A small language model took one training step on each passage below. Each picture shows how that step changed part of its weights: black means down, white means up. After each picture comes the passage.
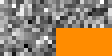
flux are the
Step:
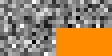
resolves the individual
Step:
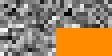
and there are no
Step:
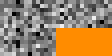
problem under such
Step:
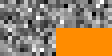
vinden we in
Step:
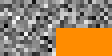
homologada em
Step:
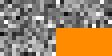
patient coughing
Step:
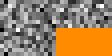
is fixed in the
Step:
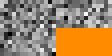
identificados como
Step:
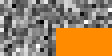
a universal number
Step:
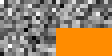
the vanishing
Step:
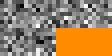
cluster core more
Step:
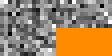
zu besserem
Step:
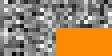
evaluated numerically,
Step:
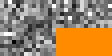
of design variables,
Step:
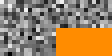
manageable treatment
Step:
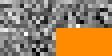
radio waves or
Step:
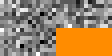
In lieu
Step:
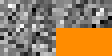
be suppressed using
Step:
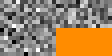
theoretical modelling and
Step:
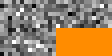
force. Based
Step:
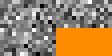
for the Tip
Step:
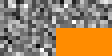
and can handle
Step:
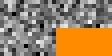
to use the
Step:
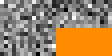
the right panel),
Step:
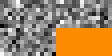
herein were obtained
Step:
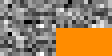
été filmées
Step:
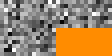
the era of
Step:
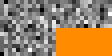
proposed approach. The
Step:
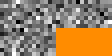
event selection. The
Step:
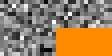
and beauty
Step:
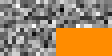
traitement des
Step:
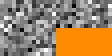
results obtained are shared
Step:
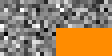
USD in
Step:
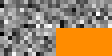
ensure continued integrity
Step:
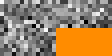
it is the
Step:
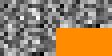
to Department of
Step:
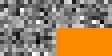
Table 1 represents first
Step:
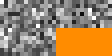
students of King
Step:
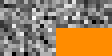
resource management: The
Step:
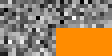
compone de la
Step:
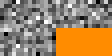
the main text.
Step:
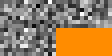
exact phase on the
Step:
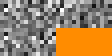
Science User
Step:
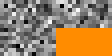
coating surface.
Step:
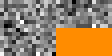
support were crucial factors
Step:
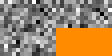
The number of
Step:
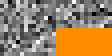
some way defend
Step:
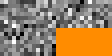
sifatida ishlab
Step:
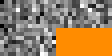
overreaction in
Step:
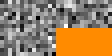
a hormone
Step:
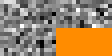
Statement of
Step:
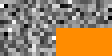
hematological indicators
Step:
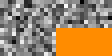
are made aware
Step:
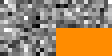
esta concentración
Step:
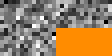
VRD understanding
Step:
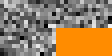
integration projects Fig:
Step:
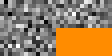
spin and orbital
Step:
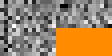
de orientación como
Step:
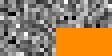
and evolution of
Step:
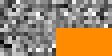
este grupo.
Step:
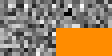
and improved performance
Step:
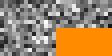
you been a
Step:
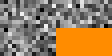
which is being tested
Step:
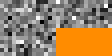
cm in his right
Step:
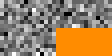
key themes and
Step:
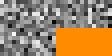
things people in
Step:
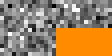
junto a la
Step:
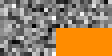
model was developed.
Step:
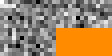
bin, und den
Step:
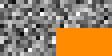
just pray for
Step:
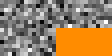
on three key
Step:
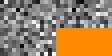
data melalui
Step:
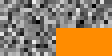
tons per year
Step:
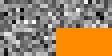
la carte
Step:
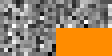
used in different
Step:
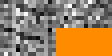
the measured value.
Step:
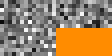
candidates to show the
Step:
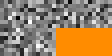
es estática.
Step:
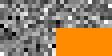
similar. This behavior
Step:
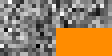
of field theory
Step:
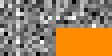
X-ray structures
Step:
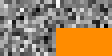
value we found in
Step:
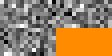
and the right to
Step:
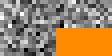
cuts on
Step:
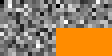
in einer Klasse
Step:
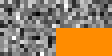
white lines set
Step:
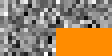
it was found that
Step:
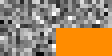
quality instead of
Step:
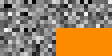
y desde el que
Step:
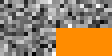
asarlarida ular
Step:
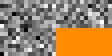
design. Based
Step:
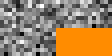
the homogeneous distribution
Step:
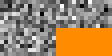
these expansions
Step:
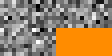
the participants in a
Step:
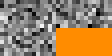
this reduces to
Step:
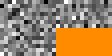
strong bends could
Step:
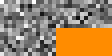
exponent for a
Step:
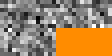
study of neutron
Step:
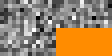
the classical voter
